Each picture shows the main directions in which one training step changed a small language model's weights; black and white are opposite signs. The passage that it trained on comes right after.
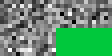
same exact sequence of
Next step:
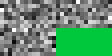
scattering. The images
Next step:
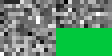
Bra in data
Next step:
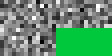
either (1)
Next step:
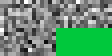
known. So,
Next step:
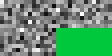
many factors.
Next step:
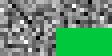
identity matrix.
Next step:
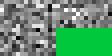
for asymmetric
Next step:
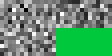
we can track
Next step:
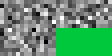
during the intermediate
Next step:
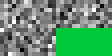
as the shot
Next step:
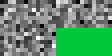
literature, which
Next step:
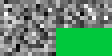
of the model:
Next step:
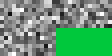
the extensions'
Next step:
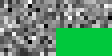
produces a graph
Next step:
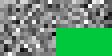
will use this decomposition
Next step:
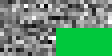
chegava a
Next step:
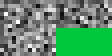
property of the
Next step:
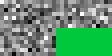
esse voto
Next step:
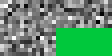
The strategy is
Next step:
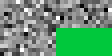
we turn to the
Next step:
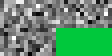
assumptions on the
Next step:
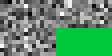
Later, we
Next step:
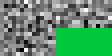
functions $w,
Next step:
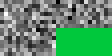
the scale factor,
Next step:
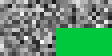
in order to
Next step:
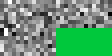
leads to a
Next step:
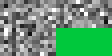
does not exist and
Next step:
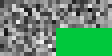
belonging to the
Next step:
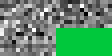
we have $$
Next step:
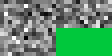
case, the
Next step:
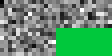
the test performed
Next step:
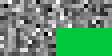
a sua
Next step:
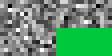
to generate
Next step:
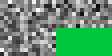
magnetic moment changes
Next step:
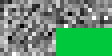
of an additional vertex
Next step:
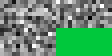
e valorização
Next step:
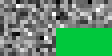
va suyak
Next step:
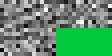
time required by
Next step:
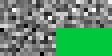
thus they have
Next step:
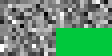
If the products
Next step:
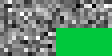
to a quantity
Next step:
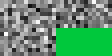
– fan
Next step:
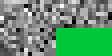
we extend our initial
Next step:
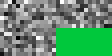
Langanke and
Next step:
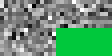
corresponds exactly to the
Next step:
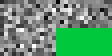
region of size
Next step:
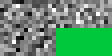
representations of
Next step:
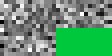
several experimental situations
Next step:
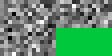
a resistência
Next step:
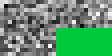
of $\mathcal
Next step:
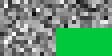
easily determined from the
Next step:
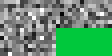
the Translation
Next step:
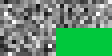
of the data used
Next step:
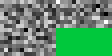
completion of
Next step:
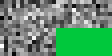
anak serta
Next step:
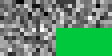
section we apply the
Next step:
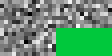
not dismiss
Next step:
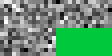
había la
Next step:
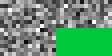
to arrive
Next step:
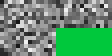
a clear plan and
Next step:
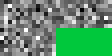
for the exponential
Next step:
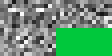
and a TR
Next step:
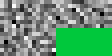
the threats
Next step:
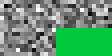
in Fig.
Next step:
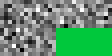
to the different
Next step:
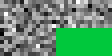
the intensity of
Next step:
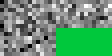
explored by
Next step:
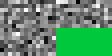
proven in
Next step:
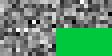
values $\alpha,
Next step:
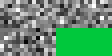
The presence of
